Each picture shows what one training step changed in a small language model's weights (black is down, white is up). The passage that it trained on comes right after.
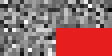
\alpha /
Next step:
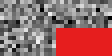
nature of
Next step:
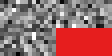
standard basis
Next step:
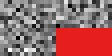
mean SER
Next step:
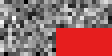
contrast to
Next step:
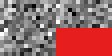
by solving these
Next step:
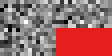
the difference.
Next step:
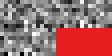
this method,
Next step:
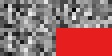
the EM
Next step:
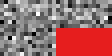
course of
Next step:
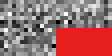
spectrum of random magnetic
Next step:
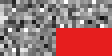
method generates
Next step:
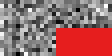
we increase the
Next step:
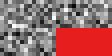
the grain
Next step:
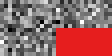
the input data
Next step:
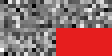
atoms such
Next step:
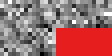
and $t$
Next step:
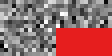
signal in a magnetic
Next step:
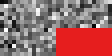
race often
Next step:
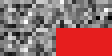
the states with
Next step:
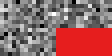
the secret
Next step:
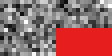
the system below
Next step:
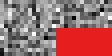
from dipole
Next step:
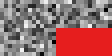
to imply
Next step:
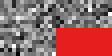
line shape
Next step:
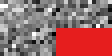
bottom and
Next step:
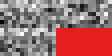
each element of
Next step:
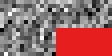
observed token
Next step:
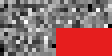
the Hubble
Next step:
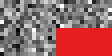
to obtain black
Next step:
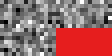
cues with
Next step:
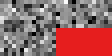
system has to find
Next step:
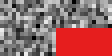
power spectrum for
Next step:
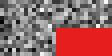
radio images
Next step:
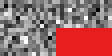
in open quantum
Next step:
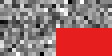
galaxies form over
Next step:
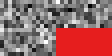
in the usual
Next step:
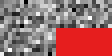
before the
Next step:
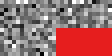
&= \gamma
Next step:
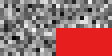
to separate
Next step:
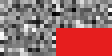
do not consider the
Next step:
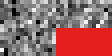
red curve
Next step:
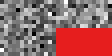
are increasingly
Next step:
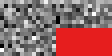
to its initial
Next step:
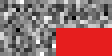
sign. In
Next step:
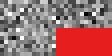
of sign) of
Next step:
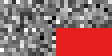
us consider rule
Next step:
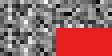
the root
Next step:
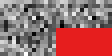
with only one
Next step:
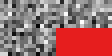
data from the
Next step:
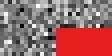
which, in
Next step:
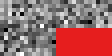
which causes
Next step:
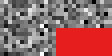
The DAS
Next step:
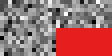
mm). The
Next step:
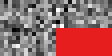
input values for
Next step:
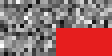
exponential distribution
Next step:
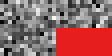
curve of
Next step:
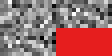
are available
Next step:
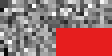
GHz in
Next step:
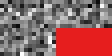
\\ Right
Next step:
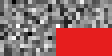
km |
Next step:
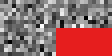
signal at the
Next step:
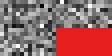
In addition, the
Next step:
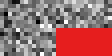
(b) of
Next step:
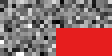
per batch
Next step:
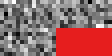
the competing
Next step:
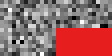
which casts
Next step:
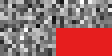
power design of the
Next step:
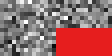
constraint. This
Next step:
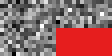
Table 2 we
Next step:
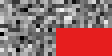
also compare our
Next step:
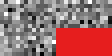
actual and
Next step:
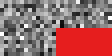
as more data at
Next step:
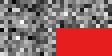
inference only over
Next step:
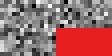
label the
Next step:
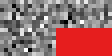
spectrum. This
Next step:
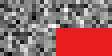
the distortion
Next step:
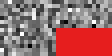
structures by
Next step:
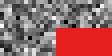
move in a
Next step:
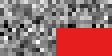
cross section, with
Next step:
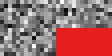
the probe
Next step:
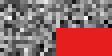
the data analysis is
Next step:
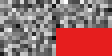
leads to
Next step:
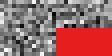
computed the parameter
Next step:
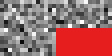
limit. The
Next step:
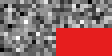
the time-dependent
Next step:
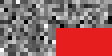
torsion with
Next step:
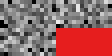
right circular
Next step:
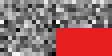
to ensure
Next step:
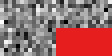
relation in
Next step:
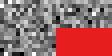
and its dynamical
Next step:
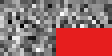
inclined to
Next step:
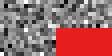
n \sigma}
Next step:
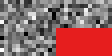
the deviations
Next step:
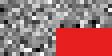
models, respectively.
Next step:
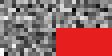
scale solution to the
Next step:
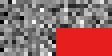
the excluded
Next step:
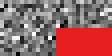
as a new
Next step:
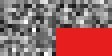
the initial state set
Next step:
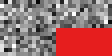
and combining results
